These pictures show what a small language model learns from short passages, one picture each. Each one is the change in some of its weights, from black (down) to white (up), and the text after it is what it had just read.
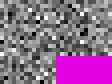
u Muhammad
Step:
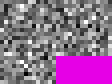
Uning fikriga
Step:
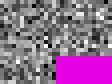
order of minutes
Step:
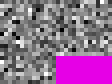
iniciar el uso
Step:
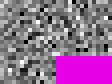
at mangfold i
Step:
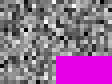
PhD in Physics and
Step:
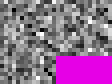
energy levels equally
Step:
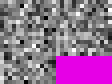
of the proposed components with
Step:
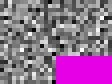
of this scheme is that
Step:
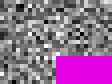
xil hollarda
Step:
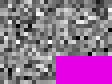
2 boxes under the
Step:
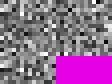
ou seja, é a
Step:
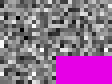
da sua concepção.
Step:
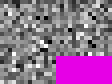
gauge fixing condition for
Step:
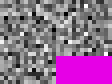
to turbulent,
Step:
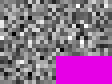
pihak penjual
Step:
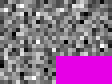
bu tuproqlarni
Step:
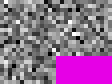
| s\in T
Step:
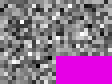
permeability, as the
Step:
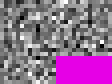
35 T resistive
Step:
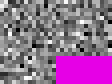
with simpler form
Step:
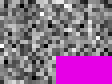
% Quantum Information
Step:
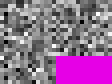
da Avaliação da
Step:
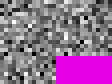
не зможуть
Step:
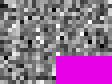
process $\pi + N
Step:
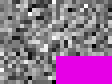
little if any
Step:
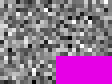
the $L_{\rm
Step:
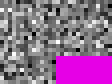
not exact normal modes of the
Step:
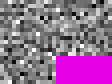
scalars $n$,
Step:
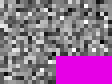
the probability, which is
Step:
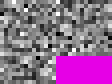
of $\Upsilon
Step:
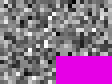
and O~VI
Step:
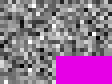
adabiy merosi
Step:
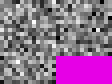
SOPs has
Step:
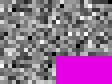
first energy gap, which is
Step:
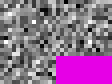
temperatures. Arrows
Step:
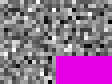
was characterized relative to
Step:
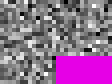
evaluate graph-level
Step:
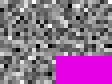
form of Ernst
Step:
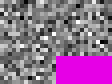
We estimate the number of
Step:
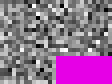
reason is that higher
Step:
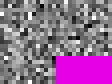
constraining dark energy -as
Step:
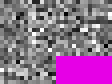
N. Directions of
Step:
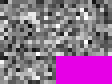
Caso planeta
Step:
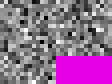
Society. The
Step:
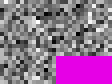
integer states. The
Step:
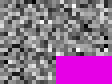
discovery that most
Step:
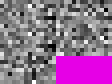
the subtended solid
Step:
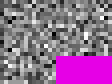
of particular interest because, on
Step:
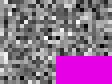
the different kinetic
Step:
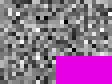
regular packing
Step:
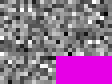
a condition on the polarisation
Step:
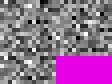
slightly perturbed such
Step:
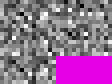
supérieur à
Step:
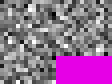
yordam beradi.
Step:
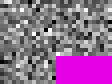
ujian siswa
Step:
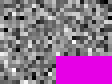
in the bulk of
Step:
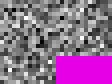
$q$ is large
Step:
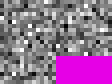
Говоря об
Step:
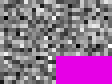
of linguocultural
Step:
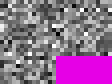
Ular orasida
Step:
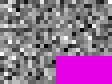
sending information set on
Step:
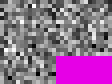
probable explanation of
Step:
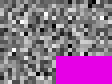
reconhecem como
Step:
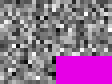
the initial conditions by zeroing
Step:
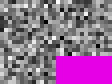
The n-loop
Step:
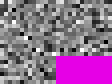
However, it is indeed
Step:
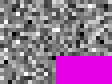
can characterize the energy loss
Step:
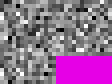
density reported in the
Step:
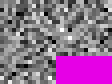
at other power levels.
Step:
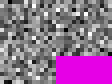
a simple QED-like
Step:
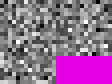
fator importante,
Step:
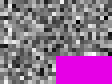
data set is complicated
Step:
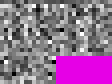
at producing informative
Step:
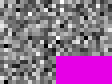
the ground state is a
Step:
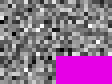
punto de vista
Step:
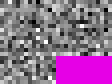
1. Inatov
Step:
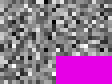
preferred direction
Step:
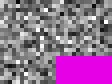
the function $d$,
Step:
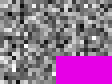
given wave number $k =
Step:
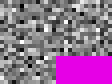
muhim omil
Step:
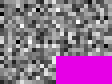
that it constitutes
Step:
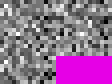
as the stopping
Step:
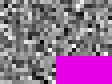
umfasst alle
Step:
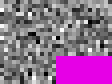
a digital counter
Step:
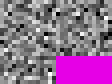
rate, they found a
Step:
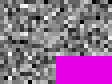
arthritis for
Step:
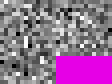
$V^{\prime \prime
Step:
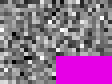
R$ plane. We
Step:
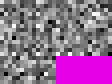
\end{equation} We
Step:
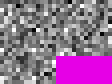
so implying that in
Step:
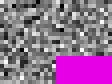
the commutator in the
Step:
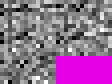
про конвенцію
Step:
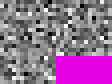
the angular part of
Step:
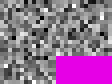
we recover the result
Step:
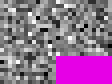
central spins, with
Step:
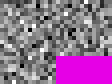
and streaming operator
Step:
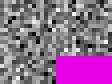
a much better result with
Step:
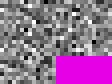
mind, we implemented
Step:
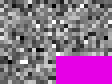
bedrijven in
